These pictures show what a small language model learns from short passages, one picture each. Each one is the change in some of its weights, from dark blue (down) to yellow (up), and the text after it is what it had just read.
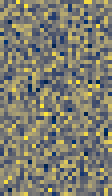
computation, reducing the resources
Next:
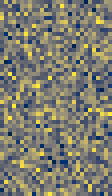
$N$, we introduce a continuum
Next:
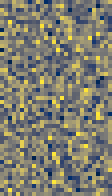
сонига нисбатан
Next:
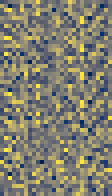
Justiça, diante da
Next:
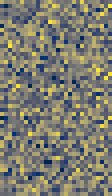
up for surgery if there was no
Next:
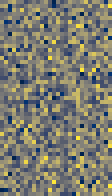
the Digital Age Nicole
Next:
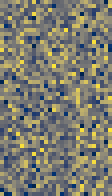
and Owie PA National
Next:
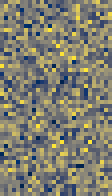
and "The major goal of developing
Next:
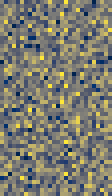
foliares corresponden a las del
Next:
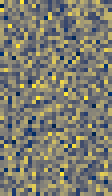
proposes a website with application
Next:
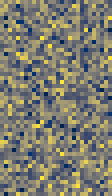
and family quality of life.
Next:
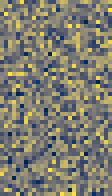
stage, the volume of raw
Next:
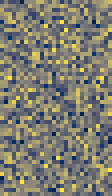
($\Delta$mag $\approx$
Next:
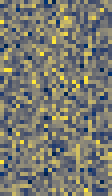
clients | 1 | |
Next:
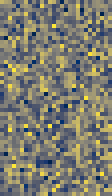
as one of the simplest
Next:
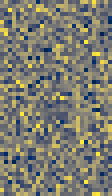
en el pasado podemos
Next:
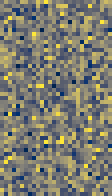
permainan dan peluang
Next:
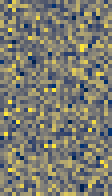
{HotCarbon '23}
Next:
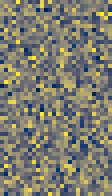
[3]. In order to maintain the
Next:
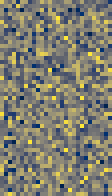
uni o‘qishni,
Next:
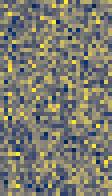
evident from the progressive rate
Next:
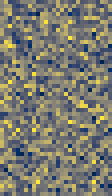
šest odseka od
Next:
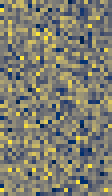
межах цієї
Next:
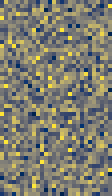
1c which requires an array of
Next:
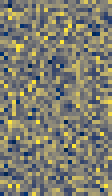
cementitious composites.
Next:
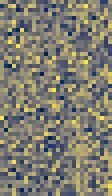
in Section ~\ref{ques}.
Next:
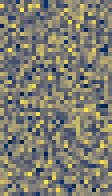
deficiências e
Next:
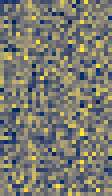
Seleznev va N.
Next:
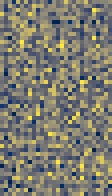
software graphs. We also
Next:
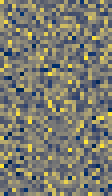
4. optimum value 5.
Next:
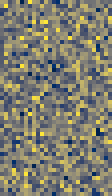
azt jelenti,
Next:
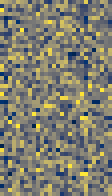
злобу. Ова
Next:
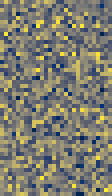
os mais específicos são:
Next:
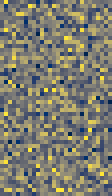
*Halomonas* which is
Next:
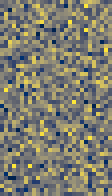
order 1\% of $3D\to
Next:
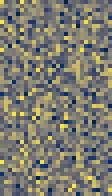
de manera estadística a
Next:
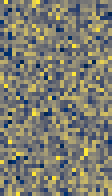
the optical velocities are far lower than
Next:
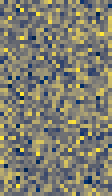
vakansiyada oń
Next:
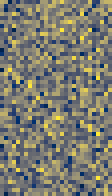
by the Lorentz force.
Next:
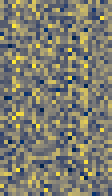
не має досвіду
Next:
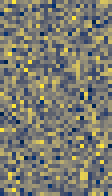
shows the inverse width $a$
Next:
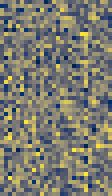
цього було
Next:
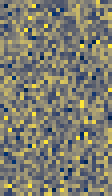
also detect NGC5002
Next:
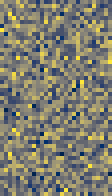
at light speed c . For a
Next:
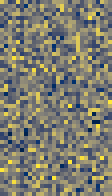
in May 2022 for decreasing the
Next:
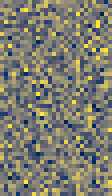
tensor field $H_{ij}$
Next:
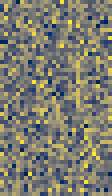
proporción de casos
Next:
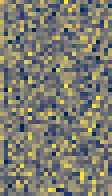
the two possible complementary sets of
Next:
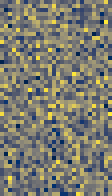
identification in medical staff. –
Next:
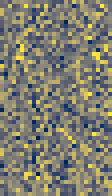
structures for the high-temperature
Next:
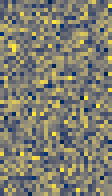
, probability proportional to Δx
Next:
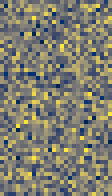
fully community-driven
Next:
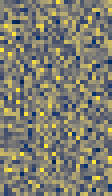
hissiy kuchi markaziy
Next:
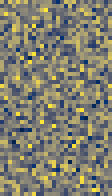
rates. In comparison, countries with
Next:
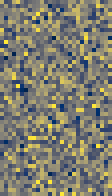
actual effect size and its potential importance
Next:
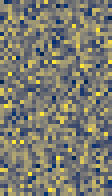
groups. For neonatal
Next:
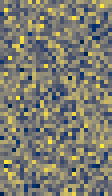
the height of the receiver
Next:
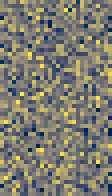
abuso de poder não
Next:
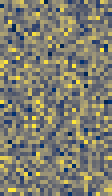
завдання глибокого
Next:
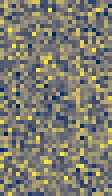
qutbli dunyoda
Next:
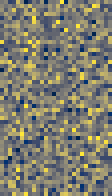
Agency recommendation
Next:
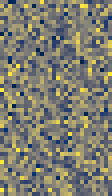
publication. Competing
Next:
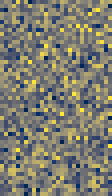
the thick arrow in Fig.
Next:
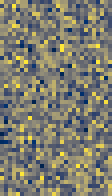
хвилі (кода на 2
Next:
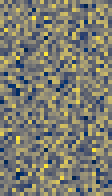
and disclosure. In the
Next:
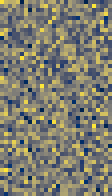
person, a firm, or an
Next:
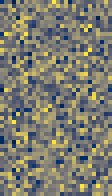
(TABS) WTO
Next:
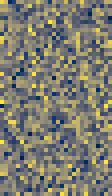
measurement. The advantage of a
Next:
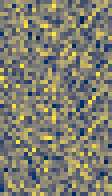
WYRED platform:
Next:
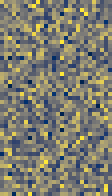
todas las especies, de
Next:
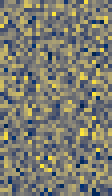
Dar Al-Kitab
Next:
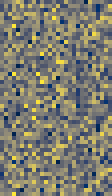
\Psi \left| \lambda \rangle
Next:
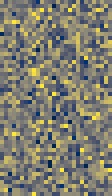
impact on the broader patient population
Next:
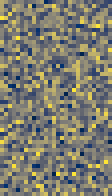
sites. Green triangle and red
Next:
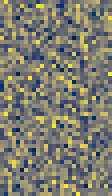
напрямів її
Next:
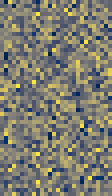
color and jersey has
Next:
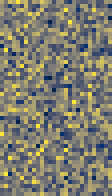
1), similar a lo reportado por
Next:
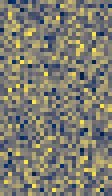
3 VWD undergoing
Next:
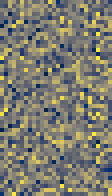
distributed multiplayer online
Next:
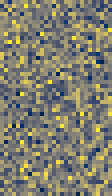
mrkva (EFSA,
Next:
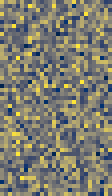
to the contribution (e.g.,
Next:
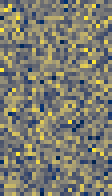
This fungus/host combination
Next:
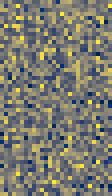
vosita va natijalarini
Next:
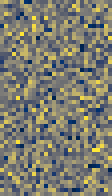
the HPC documents that
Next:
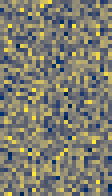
constitui importante acervo a
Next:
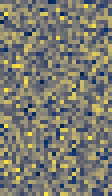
Section Section Page_start Start
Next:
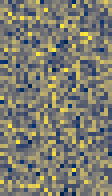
itself and oscillates between 0.2
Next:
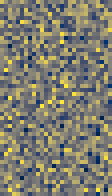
model, and consequently they may
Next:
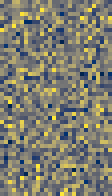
of mixed type for the remaining
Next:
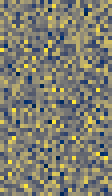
is useful if it is used only
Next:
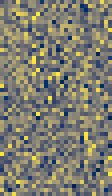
computation is an independent calculation which
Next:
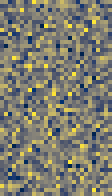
degree zero. If $f: V
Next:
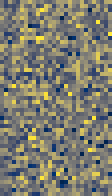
focados na prevenção da
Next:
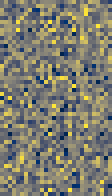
quantity and quality, there are still many
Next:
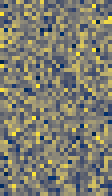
include dissipation. The green
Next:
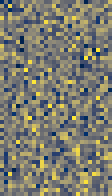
strongly depends on interaction $u$.
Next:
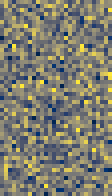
ao meio ambiente.
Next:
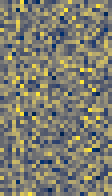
in simulating damage
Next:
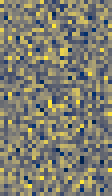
groups have reported a significant increase in
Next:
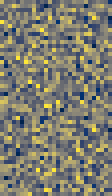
Shuning uchun ular
